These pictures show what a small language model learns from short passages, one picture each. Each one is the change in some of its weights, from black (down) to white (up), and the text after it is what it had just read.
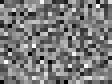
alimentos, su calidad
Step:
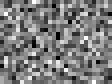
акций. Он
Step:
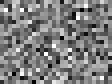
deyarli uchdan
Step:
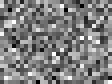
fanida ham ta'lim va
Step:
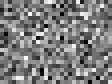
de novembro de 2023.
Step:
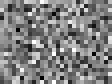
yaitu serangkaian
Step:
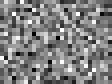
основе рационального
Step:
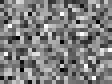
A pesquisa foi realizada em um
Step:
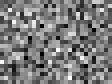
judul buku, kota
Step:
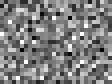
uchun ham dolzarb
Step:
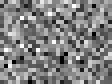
forma singular (a no
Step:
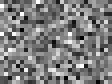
hisoblanadi. O'zbekiston
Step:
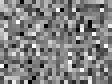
odatlanadi. Bu esa
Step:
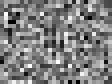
утиче на неке
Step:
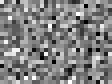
tilida diagnostik
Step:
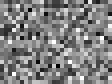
лишним весом
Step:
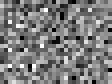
education of students. The
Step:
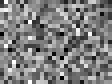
статьи являются основные
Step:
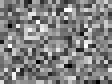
des trappes de
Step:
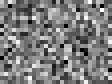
versus Teste foram os
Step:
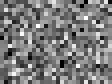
: GDAM Data base
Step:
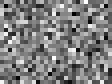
buyugi”, “bir
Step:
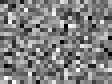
que servem aos bairros
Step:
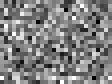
principalmente pela atividade
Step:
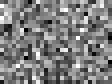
أبو محمد
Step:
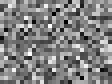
(Fiji 3D
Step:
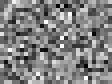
Publishing House,
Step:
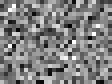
мулки бўлган соф
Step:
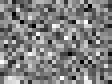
o`rta ta`lim
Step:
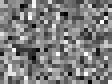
de manera expresa-
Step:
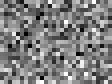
Ni, As) в
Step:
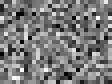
bilimlar asosida amalga
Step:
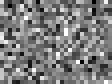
Труды ХИНО,
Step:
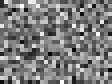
referitor la interpretarea
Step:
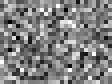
shaklda taqdim
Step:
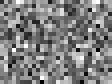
A renda familiar de
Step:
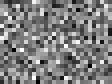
тому, що все
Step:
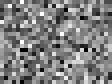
insoniyat rivojida katta
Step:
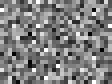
para interações), SQL
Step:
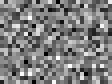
de vraag wat
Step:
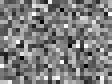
de años, como
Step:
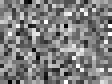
la creación y desarrollo
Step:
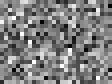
фон, этиология,
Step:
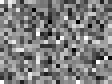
a fost cel care, în
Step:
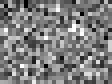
the current motor
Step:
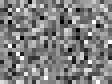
ташкил қилади.
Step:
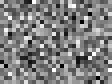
estos han sido
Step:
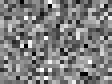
jihatidan yangi
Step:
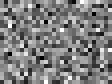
águas, mas também a
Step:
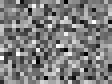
le compete esta materia
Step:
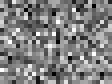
apenas executada
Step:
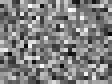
haben gleich viel
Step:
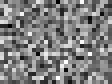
با آیه و
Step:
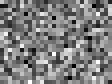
Aslida ham ona
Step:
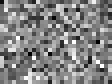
працювати з
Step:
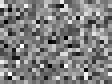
jest definiowany ten termin
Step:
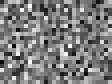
мажмуига эга
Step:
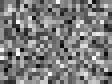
le courant d'une
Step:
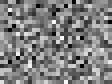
такой стратегии
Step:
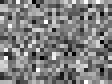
por lista se basa en
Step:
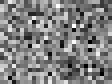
practice of bringing to
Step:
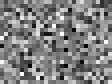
mati. Sedangkan
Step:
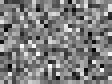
irá desenvolver o seu
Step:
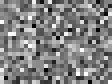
de grasa presente en el
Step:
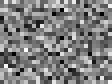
i posev semyan
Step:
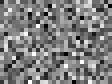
actives et pratiques,
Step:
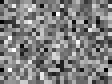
secteur industriel au
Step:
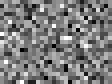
wird nicht nur sicher
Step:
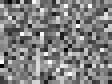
с соединением
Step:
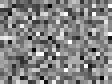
sean verdaderas.
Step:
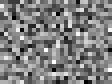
o'quvchilarning ijodiy
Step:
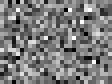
elements, intellectual
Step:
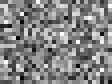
تطبیق می
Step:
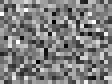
por cuestiones de la
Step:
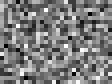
development, their connection
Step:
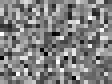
2019. Dietary total
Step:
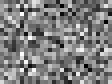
їх не було
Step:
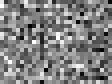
and knowledge of the
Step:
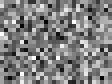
défenseur d'une
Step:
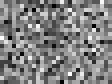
Задля цього
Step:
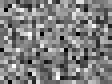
Böden des Eem ist
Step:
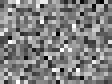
incorporación de los
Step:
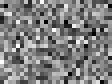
mengenai kondisi
